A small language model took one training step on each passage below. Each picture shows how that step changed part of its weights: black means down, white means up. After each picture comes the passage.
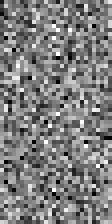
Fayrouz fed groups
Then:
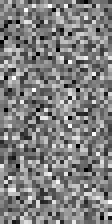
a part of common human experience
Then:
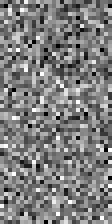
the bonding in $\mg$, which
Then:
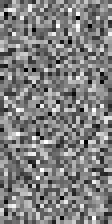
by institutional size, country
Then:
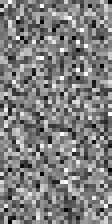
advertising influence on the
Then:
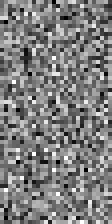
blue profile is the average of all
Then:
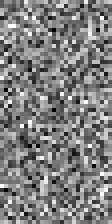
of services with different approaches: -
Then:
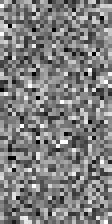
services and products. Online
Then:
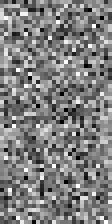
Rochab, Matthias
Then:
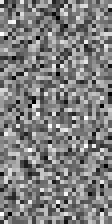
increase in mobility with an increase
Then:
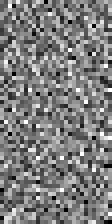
of friendship. From these
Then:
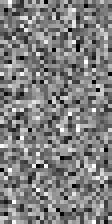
our experiments, FNDs with a
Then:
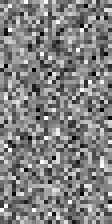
through pipe 42, the jet
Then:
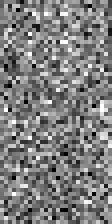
of view" and the converse
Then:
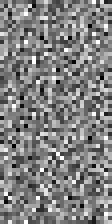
In section 4, the experimental results were
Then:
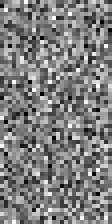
“hypertension, and
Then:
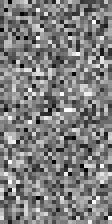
to this form. The shaded region
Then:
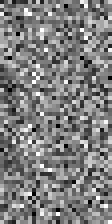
should first register on the site,
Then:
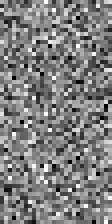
A. R. Schmidt,
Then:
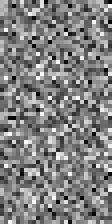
endoscopists and not all of
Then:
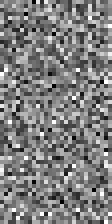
co-propagating beams.
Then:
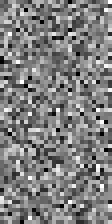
and pieces. The blocks
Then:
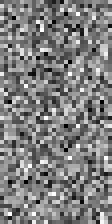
for the inventory, the
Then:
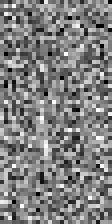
These results, for one, underscore
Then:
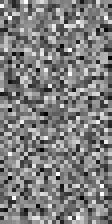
by the community. A clinical
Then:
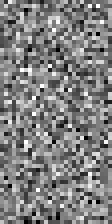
argument $i$ is a vector
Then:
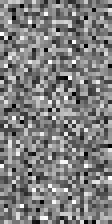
faces are cellular. Let
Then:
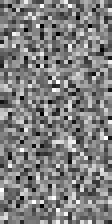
and plasma membrane.
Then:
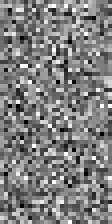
donors; ² No.
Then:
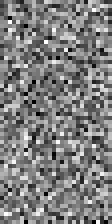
fruit orchards:
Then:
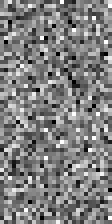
\bf On the Convergence of
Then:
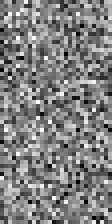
abstract Volterra equation
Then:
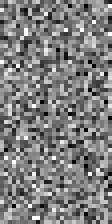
fault diagnosis.
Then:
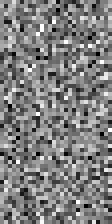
Google Glass App}
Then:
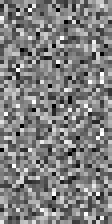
and innovation programme under
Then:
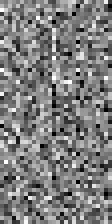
type IIA and IIB
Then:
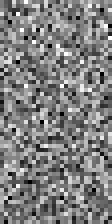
for effective plant disease identification on
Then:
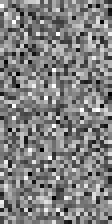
Special attention is given to a
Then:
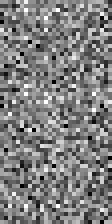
on carbide formation under CM
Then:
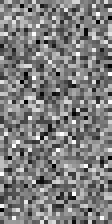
of Teachers Job
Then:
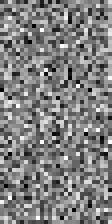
restricted or trapped on the
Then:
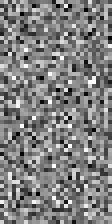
squeezed light even in a
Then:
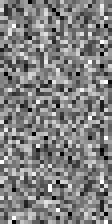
of a plant depends on external
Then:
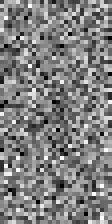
and buy the product through the CSA
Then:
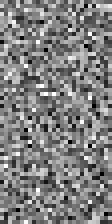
its potential. 5. Conclusion This study
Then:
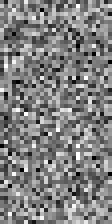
the IDR and the orange
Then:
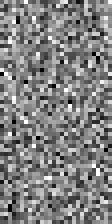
models, Evaluation methodology,
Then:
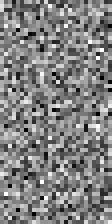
chosen hyper-parameter
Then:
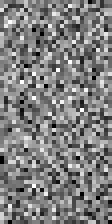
which the field distribution can be derived.
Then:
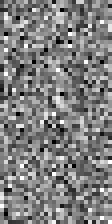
β : Transforming
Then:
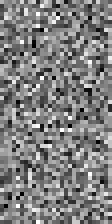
needs to be explored as well.
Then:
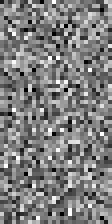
Linear pressure drops
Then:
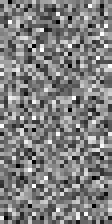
same phase field and velocity dependent
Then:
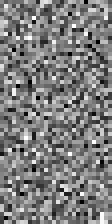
(USA) and was used as
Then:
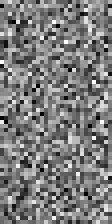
the segmentation of the detector
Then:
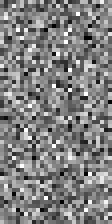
the satellites. To
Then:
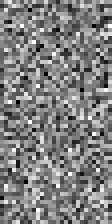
more suitable for the studies of
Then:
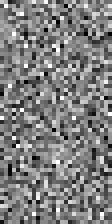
includes our search concept, which
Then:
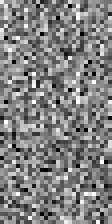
with the SLy6 force described in
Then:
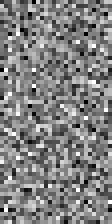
chemotherapy was
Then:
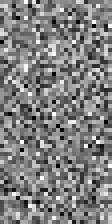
and the method will be complex. As shown in
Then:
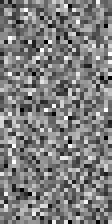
are making 5 histograms,
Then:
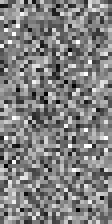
comitative case -Llk
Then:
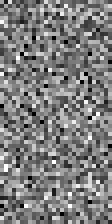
is reduced to two parameters form by
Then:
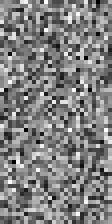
interpreted the data, revised the
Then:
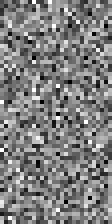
effective sequence headroom.
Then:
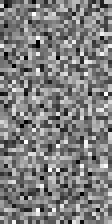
been studied previously, there has not been
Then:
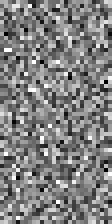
atom type $\alpha$ in the
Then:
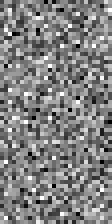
and cottage level dyers have
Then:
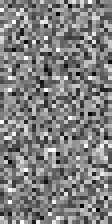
that the $45^\circ$
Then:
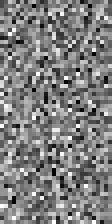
If the use of implants for
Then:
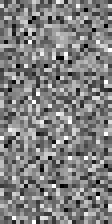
a widget satisfies the above
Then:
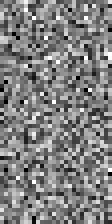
(for example, professionals with
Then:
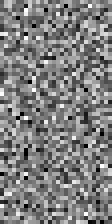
cannot reject this hypothesis
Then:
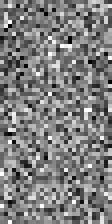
infections and encouraging them
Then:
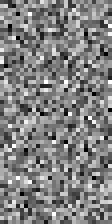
have serious physical, mental and social
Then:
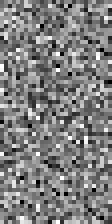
and the vacuum chamber of
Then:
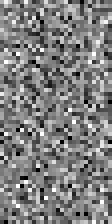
two-component spinor and
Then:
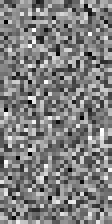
and increasingly some smaller structures may
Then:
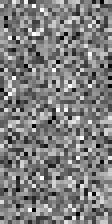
Demonstration sites -
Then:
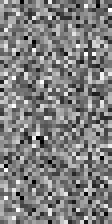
both the \b and \bbar
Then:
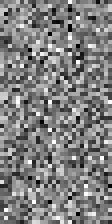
PTA data. For the parameter space
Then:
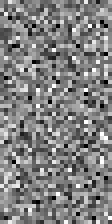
Navy in 2004 and began
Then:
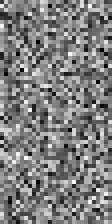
between level of knowledge regarding first
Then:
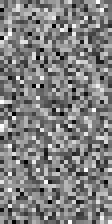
checked as a signal of
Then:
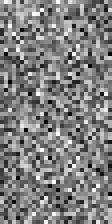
UE winning a pilot
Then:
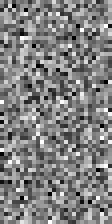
focused on the examination of the two main
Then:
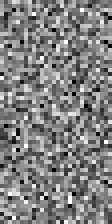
YBCO either in high magnetic
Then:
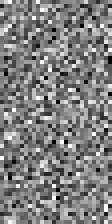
to access a dataset,
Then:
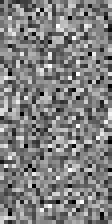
Design and Development of
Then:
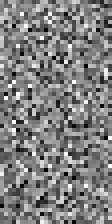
epidemiology of venous
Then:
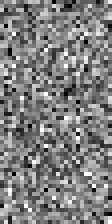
any $1\le i\ne
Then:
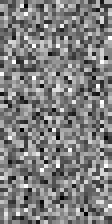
The role of molecular quantum
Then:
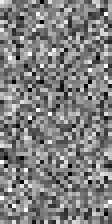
curve, the phase formation occurs
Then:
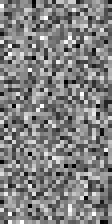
Therapeutics, King
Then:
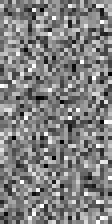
higher education stakeholders
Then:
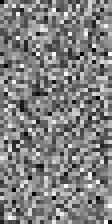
resistance status was also investigated
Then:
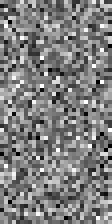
Conference on Blockchain
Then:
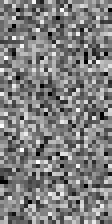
an essential focus. Since there will
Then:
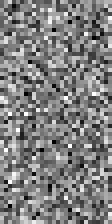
electromagnetic form factors and
